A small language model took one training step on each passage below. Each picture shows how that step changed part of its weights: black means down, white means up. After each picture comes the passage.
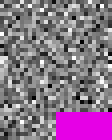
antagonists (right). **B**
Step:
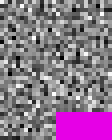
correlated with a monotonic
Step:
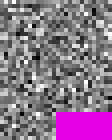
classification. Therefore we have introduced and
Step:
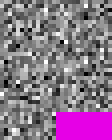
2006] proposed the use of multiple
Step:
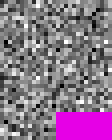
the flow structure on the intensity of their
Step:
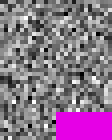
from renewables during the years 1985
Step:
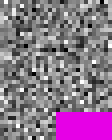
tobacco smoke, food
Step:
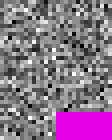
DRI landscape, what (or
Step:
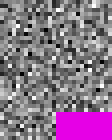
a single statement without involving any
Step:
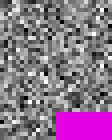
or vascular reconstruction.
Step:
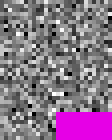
casos donde escasea en
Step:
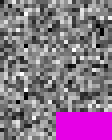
and breakthroughs in the past
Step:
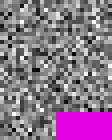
of interest, thereby presenting a more
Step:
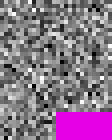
short report summarising their
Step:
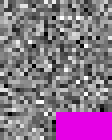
[12]. The nasal cavity
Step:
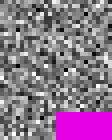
created for around 700 European
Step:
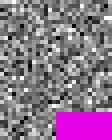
paid less attention to its operations
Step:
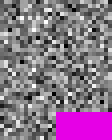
development Rural development programs have shifted from
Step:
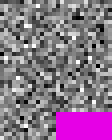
to $\rho \sim (2
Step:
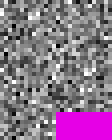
. Solid lines indicate data collection
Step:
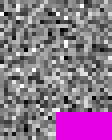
Appetite, hunger
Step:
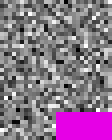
in the form of diagrams called
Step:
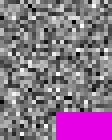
the optimal case to achieve the heating
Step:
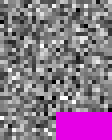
revisited: problems in classification.
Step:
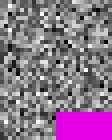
(VR/AR), ekologia,
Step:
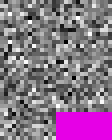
and only greater levels of perceived impact
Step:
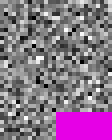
such as GDP per capita. A
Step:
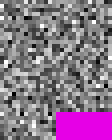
this “globalization” of the
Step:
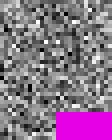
total involvement in family leaves
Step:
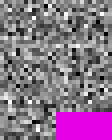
on respiratory rate. In the conducted
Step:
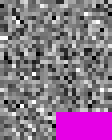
bonding was not achieved with 240
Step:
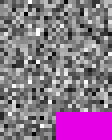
such interventions might increase awareness of
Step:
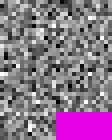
progresses each day of the month
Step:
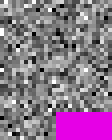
5 4 0.7 Financial problems
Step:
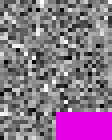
theory that uses rules to
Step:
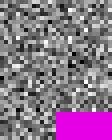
gradient effect on vibrations of
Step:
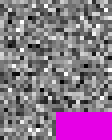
deepens knowledge in the field of information technology
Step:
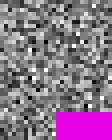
process is based on the output of the
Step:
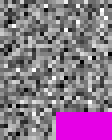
Sanzana Vallejos,
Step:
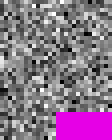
were performed. The result indicates the presence
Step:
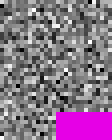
Atheism: The 'Religious
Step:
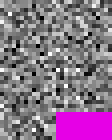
occupations, education, science,
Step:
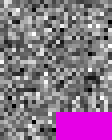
ARPANET, irrespective
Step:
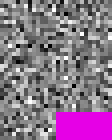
Supervisory level employees,
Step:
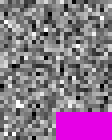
and body mass index.
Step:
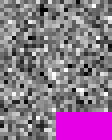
or of IoT technologies in the
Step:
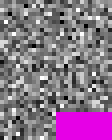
speed, and abrasive grain is
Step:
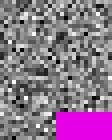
Oral – - a) Dental
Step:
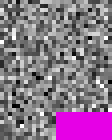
interaction between matter and electromagnetic
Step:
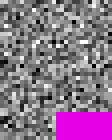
the creation, collection, processing and
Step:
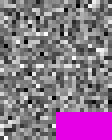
phase", involves the completion of the
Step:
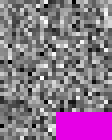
doped with thulium or with
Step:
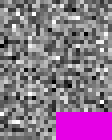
HIV can integrate this intervention to better
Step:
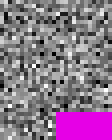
aspects in parenthood conceptions
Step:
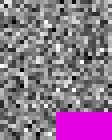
a safety culture. BBS should
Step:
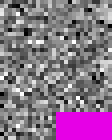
V, Arolkar H. Information
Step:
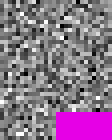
del Garda vary both in form
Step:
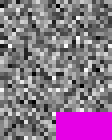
of 19 patients (26 eyes), seven
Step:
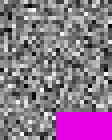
during training. One of the approaches that
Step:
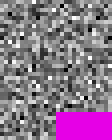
the subject curriculum. They are
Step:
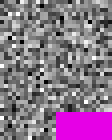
services industry. Firstly, a literature
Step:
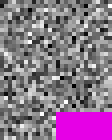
Tho Le-Ngoc², has
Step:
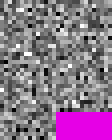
to 120 days of storage, but
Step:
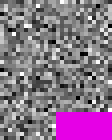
to the group of problems in which it is
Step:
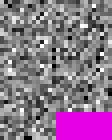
to its highest downhill
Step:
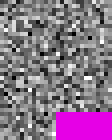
of accidents and disasters at
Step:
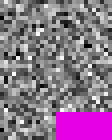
being designed. Fig. 2. CAD
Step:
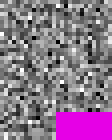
node may also respond *running* if
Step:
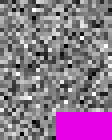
of Technology, SE-100 44
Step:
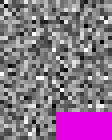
Green Light Green Light Green
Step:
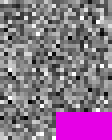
is similar to that found in research published
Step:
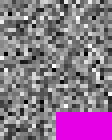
aggregated across UK institutions.
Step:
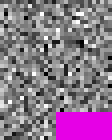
acid. The Petri dishes were
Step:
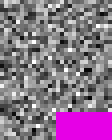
This declaration is supported by the
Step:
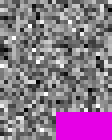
lignin caused the paper properties
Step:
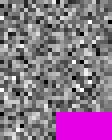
and visual acuity, in comparison
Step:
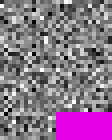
of antennas, called a
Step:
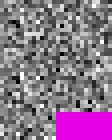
reached a satisfactory agreement
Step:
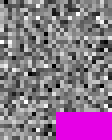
rate. Furthermore, the proposed algorithm
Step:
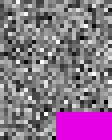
problem-solving abilities of
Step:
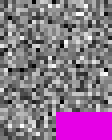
5 different allotropic phases [33],
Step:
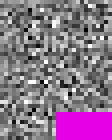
wall of the appendix was the commonest
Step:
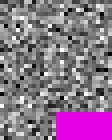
about whether the content of the text fits
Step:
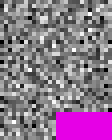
(M4.55). On the question that
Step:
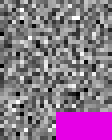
terms of growth percentage, plantlet
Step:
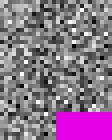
of auto-correlation of the
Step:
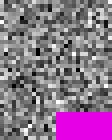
media streams to improve public health
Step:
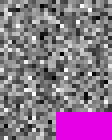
organization in ENBIOS can be
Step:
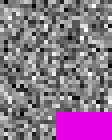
is the most frequent nowadays and what
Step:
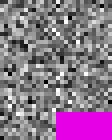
transportation because it determines the effective
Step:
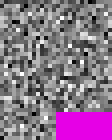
Ramteke, 2015, defined it
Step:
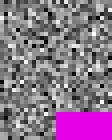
the versatility of genetic
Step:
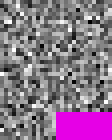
meant to be a temporary group to develop
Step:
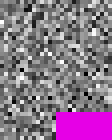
the previous decade. Commissioner
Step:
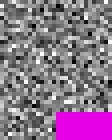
the imagined fantasies of a
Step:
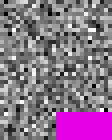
in a particular procedure or to attain an
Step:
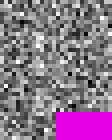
Sudan; Swaziland;
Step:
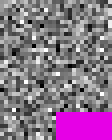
the Effectiveness of Project
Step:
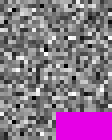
account you are going to handle.* This
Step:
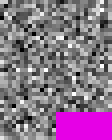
tracking using Google Cloud
